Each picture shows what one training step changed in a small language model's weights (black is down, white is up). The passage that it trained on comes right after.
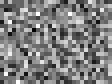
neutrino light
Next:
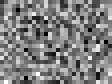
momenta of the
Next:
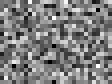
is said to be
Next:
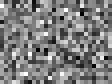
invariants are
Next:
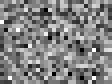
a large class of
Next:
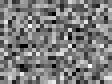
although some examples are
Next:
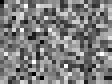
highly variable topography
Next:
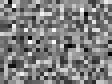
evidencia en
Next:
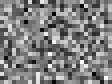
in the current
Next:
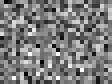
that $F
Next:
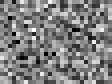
of applications, but
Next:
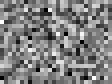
avaient été
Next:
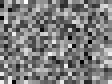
derived inequalities in the
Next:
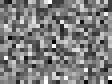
samarali natija
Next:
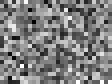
polynomial. This will
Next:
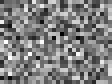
the model describes
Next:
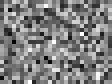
temperature, mass,
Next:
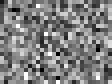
feedback on an
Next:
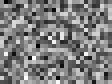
that the Riemann
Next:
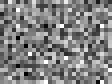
are released
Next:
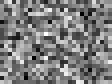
parameter, the
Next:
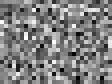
Runtimes for
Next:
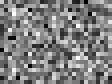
theory models, also
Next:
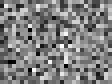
is important to know
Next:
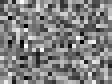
of the divertor
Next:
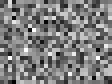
determine the threshold
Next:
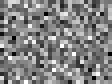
simple closed form
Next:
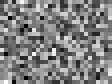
of the flux
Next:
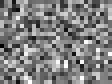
than zero in the
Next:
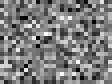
other elements are
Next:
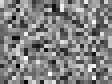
capacity of
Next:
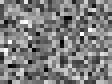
trade organization
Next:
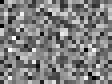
que possam
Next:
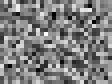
von Neumann
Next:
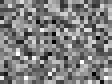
only in the form
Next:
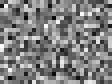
o caminho
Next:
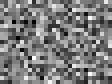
Figure 22 shows the
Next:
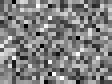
of Y for La
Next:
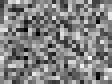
source of the optical
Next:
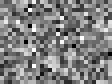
until now,
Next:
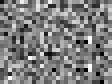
of Weyl on
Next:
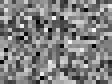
texnologiya jarayonida
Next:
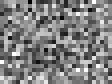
easy to work
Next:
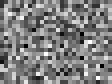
comprehensive collection
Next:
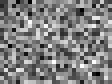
of provision in
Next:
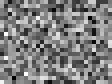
Notice that
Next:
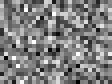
R)$. Then one
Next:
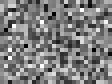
Schüler von
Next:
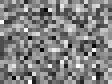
a time complexity of
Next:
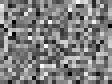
equivalence between the category
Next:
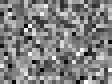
field $\phi$,
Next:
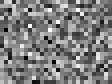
it, within the
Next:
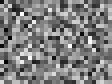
least one is positive
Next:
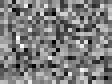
They have a pairing
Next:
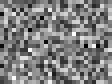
Change on
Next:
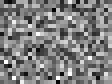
work that was
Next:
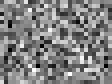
la parodia
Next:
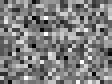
ones in the left
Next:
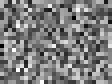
without TIM,
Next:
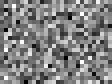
formula in level
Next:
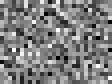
We can suppose that
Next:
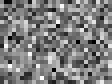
extra assumption that the
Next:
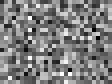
related to the
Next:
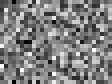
nicht selber
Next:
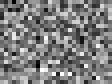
their consistency and
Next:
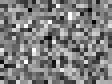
\leq j <
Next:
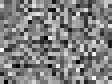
a nonzero momentum
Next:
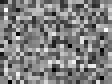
menjadi filter
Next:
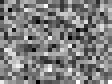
values. However,
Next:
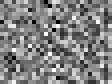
on. Without
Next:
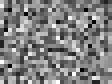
over a field
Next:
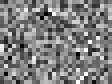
de las Naciones
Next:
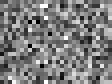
spin string solution
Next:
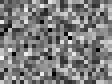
the remainder describe
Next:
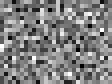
o naciones que
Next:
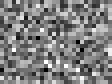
high penalty
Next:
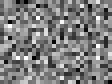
shuning uchun
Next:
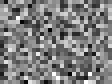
è la
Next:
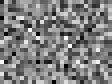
significant difference in fit
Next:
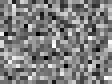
and random fluctuations in
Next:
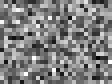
bias thus occurs when
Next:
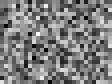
approach to the
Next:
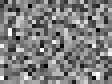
introducing a gradient
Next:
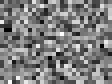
the fact that
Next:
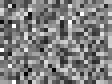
the blocked
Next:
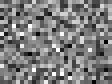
$H$ is
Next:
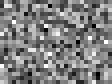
with ${\cal
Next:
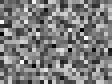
the density is
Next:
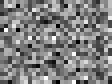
to construct our
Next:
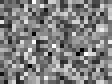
the $\phi$
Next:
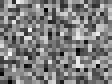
were not efficient there
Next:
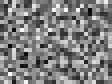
of loops to
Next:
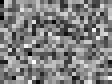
taken from Table 7
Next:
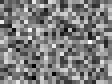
the contribution to
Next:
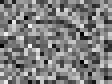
from corresponding fixed point
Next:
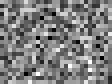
exist other operators from
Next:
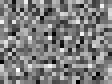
The multiplicity of
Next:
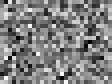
do Estados
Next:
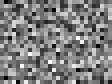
that there is no
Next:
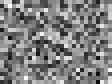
reducing the computational
